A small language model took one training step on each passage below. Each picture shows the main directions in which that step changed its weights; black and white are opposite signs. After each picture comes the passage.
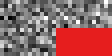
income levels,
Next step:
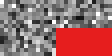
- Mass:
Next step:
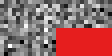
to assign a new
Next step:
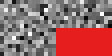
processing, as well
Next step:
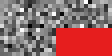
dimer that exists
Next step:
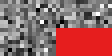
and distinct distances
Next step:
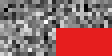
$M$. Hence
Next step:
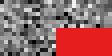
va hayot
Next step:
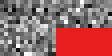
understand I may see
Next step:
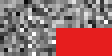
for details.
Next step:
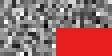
conditions to reduce the
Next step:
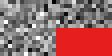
shows a more
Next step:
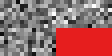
one interviewee:
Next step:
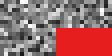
at a low
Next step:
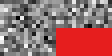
final states. This
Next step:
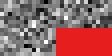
Discussions The
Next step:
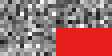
for Scientific
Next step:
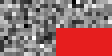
the public administration
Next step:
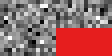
the hardware and
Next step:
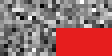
instead of a
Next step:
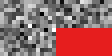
адже за
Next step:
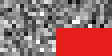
constant term = 4
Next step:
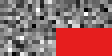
dust bias is
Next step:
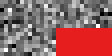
also require an additional
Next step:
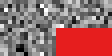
In conductometric
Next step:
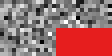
the available human and
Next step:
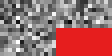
meat were
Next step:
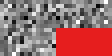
zero as compared with
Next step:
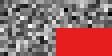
not due to the
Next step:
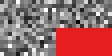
idrok qilish
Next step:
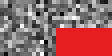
in Low-
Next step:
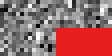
the beginning of
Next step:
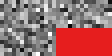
is a safe
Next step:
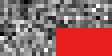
o pensamento
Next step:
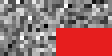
patients with increased probability
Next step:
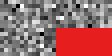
the Ministry of
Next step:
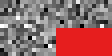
colours to more
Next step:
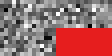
the cosine
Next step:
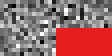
Hamiltonian $H$.
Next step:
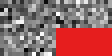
permitiendo la
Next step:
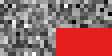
recognized as a
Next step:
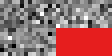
system; and,
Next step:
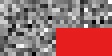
reported in Figure
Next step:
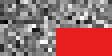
supports independent
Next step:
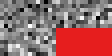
which absorbs
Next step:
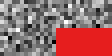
performed in a framework
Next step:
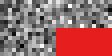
the play's
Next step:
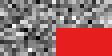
remaining panels show a
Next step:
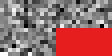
mesh may not
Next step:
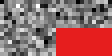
a defined semantic
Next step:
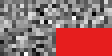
governance, and
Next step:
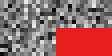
notable are
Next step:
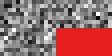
the age of 18
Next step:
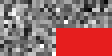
practices surrounding
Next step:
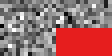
prominent association
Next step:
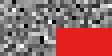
impact, the
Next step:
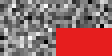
to sum over the
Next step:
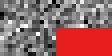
a Bianchi
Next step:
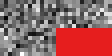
relationship of adsorption
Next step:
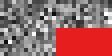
study concludes
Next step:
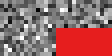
The authors' contribution
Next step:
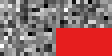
rocks with
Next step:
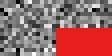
each imply that
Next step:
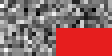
over her life.
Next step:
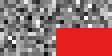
skills. We
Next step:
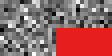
One version states that
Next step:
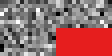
The experiment utilizes
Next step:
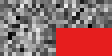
В основе
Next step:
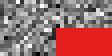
But She
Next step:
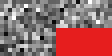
energy levels compared to
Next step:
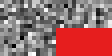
be removed;
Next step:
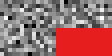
heat flux occurs in
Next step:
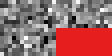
However, contrary
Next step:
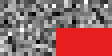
drill and
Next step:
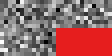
tests. The findings
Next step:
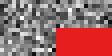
following parameters: the
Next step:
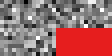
applications in a
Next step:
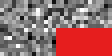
Also, we shall
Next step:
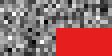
the effectiveness and
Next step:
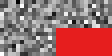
corresponding GDP
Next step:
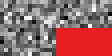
radiation} The
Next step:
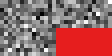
show that there are
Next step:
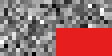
groups. This could
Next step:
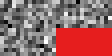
the mean orientation error
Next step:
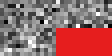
and economic analysis methods
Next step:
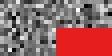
be linked as
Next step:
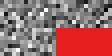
maximize learning,
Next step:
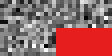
in previous studies
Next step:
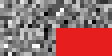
Chord Length
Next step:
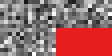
in senior
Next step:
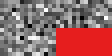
propagating part of
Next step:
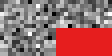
is followed by an
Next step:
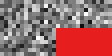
of the types of
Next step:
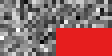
practical applications such as
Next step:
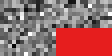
च सा
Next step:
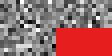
favorable evidence
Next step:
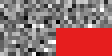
posing a
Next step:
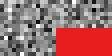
multe ori
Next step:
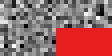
as information about the
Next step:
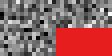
a BS,
